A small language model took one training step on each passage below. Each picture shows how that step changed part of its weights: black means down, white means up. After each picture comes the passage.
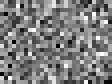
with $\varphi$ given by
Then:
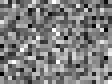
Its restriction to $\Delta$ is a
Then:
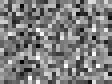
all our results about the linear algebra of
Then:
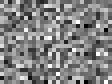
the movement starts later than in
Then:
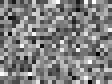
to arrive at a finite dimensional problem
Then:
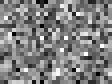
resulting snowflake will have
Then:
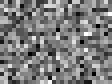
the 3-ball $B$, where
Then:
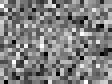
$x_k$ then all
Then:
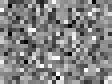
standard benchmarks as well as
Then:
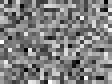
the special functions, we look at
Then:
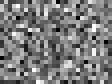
topology induced by the topology of the Hilbert
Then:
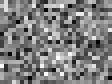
a consensus ADMM formulation
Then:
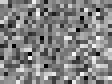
The function $(y,z)\rightarrow
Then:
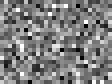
\begin{remark} There exist
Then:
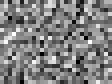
informed the author that the exponent
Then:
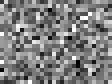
{$y_i$ is the
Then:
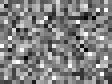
Riemannian symmetric space of rank one. Our
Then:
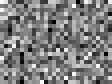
Green function for $L_{\gg
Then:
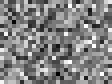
provides an equivalent interpretation to optimal Lagrange
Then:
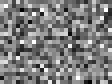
hyperbolic horseshoes. More
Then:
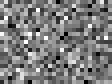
It consists of three parts. The first
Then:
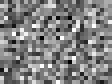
and the reader might be wise to
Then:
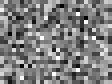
linear conforming finite elements. We
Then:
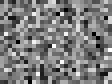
to determine when packets are
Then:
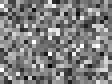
$x$, where two functions are considered
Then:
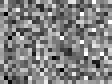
\end{lem} {\it
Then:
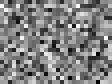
it truest or most correct
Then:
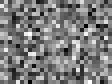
each iteration. The subscript
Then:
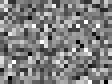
$ \textbf{H} _i
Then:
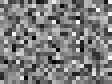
outward pointing unit normal vectors to
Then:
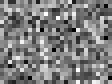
by $$ S_\zeta:f
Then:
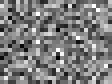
is in the interior of the bounding
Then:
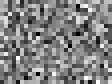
compositions}. This is a simple particular
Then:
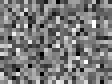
residuals give the violation of
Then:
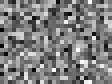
by the observed series. Such a property
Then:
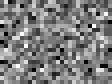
that $|F|\notin L \pmod
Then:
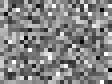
\cite{ Buch,
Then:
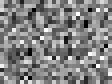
i.i.d., and
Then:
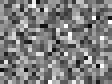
situations concerning the differential Galois group,
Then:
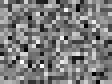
rest of this paper is devoted to the
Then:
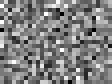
$\eta>0$ depends on
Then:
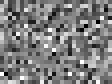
problem}, which is basically
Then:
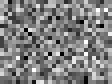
for suitable $p$), then the inverse
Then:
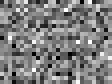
refer to the reviews by
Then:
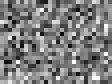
be odd, since the right hand side
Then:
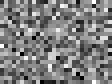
are numerically complex in the large
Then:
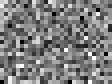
While for $z \rightarrow
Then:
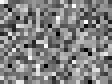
Let $(X,\delta)$ be a
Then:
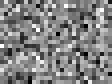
\Pi_p \tilde
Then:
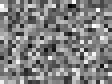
quintic. The four other vertices
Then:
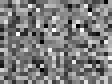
see \cite{cama1}).
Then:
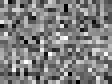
that it is dilation invariant, so
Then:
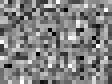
the union of two cells of dimension
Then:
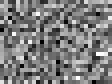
is equal to $1$ inside
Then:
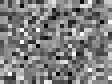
from some random distribution. One has to
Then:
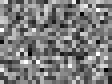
asymptotic behaviour of solutions when the domain
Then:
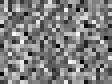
of this lemma follows immediately from
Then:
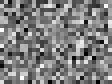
the most relevant nature-inspired
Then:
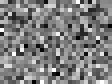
then $G$ has a
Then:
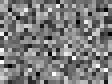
bundle $P = \{ v\in
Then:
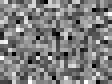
an LD-set of
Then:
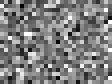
the SPS power demand. The
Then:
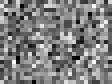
the following notions of rigidity:
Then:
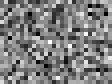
Lemma \ref{OL3}
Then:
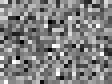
G} \usepackage{latexsym}
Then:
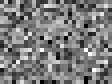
the ratio above becomes numerically unstable and
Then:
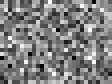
of the classes. Another major
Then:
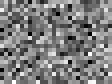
gratitude and indebtedness
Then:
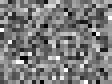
then one does not just have
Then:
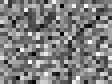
target metrics the global existence question appears to
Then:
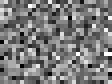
D_n, \] where
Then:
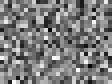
multiplicities of $n$ first
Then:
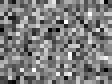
to Lemmas \ref{AA}
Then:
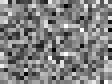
Birgin, E. G.,
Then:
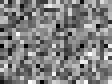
the scalar and trace-free components of
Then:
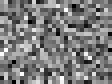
when matrices and their determinants were
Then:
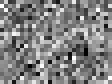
$p\in\Sigma$, we
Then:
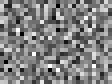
exact analysis in the time variable.
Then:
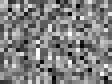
section of the homology bundle of
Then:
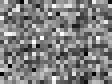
\bfN'$ where $\succ$
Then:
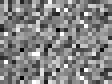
of material deformation, in experimental and
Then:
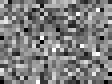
constant for the regret flow is
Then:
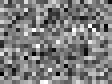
converging to $p$
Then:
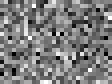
assumed to have constant interest $r$
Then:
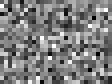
base graph of $H$, and let
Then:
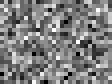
we briefly denote the eigenvalue index set of
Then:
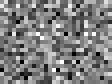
a fixed symmetric bilinear pairing).
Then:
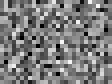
after all these operations the image of
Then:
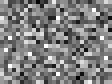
present the continuous snow model used.
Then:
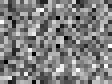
be written as a product of elements in
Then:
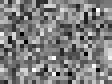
the subjects are asked to
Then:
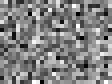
In particular, there is no
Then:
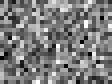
to a filtration, consider the family
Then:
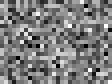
is an integer, $1\le
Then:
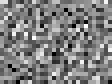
We also have for every complex}
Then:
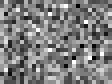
\begin{align*} \mathring
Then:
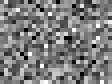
\rightarrow \partial D$ is a
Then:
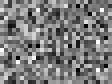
But since \begin{align*}
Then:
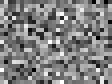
problem \eqref{eq: admm
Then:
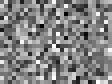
boundary belong to $\mathcal{K}$
